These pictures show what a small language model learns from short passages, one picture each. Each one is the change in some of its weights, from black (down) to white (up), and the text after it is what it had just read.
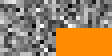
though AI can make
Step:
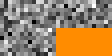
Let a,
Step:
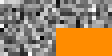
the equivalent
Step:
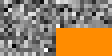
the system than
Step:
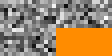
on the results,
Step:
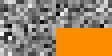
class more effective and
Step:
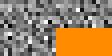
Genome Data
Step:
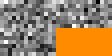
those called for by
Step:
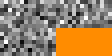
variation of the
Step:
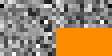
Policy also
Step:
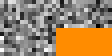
a content that
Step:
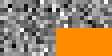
technologies, which
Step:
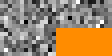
languages), which can
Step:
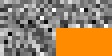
dish with filter
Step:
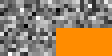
experiments 148
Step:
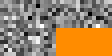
evaluated smart
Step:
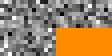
interaction, this means
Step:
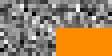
observed rate of increase
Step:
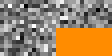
billion people or
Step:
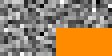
with respect to
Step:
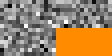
realms: the
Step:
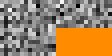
of fluid
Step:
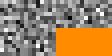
important to highlight that
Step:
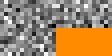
Countries 15
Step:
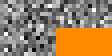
lectures on
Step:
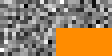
commonly emphasize
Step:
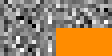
Joey W
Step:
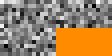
the idea of
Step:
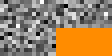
is of rare
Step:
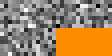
hydro gel from
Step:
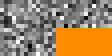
Temperature before
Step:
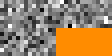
values are obtained by
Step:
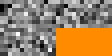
is assigned to
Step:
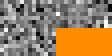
larvae are
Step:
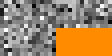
to bone
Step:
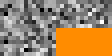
2008). They should
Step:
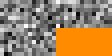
the negative way or
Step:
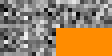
the CNN
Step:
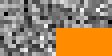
Study to
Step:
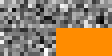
for capital
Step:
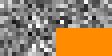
radical damage
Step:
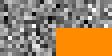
flux of
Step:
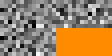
using Flex
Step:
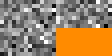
administered to the
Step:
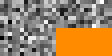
were selected according to
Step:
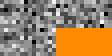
revealed that one
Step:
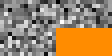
and routing
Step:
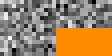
about public tendering
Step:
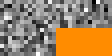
method, learning
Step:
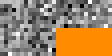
to severe
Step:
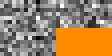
respondents' knowledge to
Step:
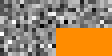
were benign.
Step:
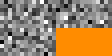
analysis system, and
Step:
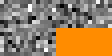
requested that
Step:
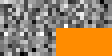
that power output
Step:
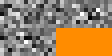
is used to
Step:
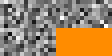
that time, only
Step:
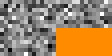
from section 1,
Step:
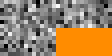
scientific problem of
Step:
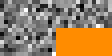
utilized in
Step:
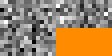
balanced datasets,
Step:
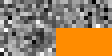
online transactions makes
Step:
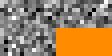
highly significant mean difference
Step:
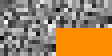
of F1
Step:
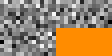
station and the
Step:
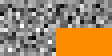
and it is
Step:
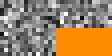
group. For the
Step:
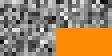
of the final software
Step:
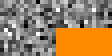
Work package related
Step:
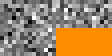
March 24,
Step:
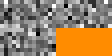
of ordinary
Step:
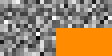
To test the results
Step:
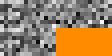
in the past
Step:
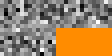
coefficient should be the
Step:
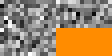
the chart was
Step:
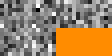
a peer
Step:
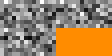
used to filter out
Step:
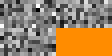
of peer
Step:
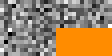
in land use can
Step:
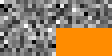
as a function of
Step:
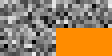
part of an
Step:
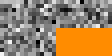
to show the effectiveness
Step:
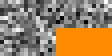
location of the
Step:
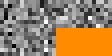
regulations that are
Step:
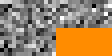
even in young
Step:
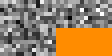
important to prevent
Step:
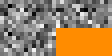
technique used has been
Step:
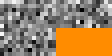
the influence of
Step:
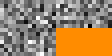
duration over
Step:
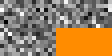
help me develop my
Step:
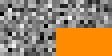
and China and
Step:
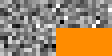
on Dimethyl
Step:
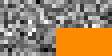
wind conditions for the
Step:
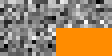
of four units of
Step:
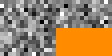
applied, standard management
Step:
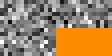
solution from a standard
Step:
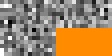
The classical
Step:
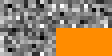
intermediate processing
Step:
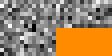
- Model
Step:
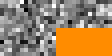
assessing the
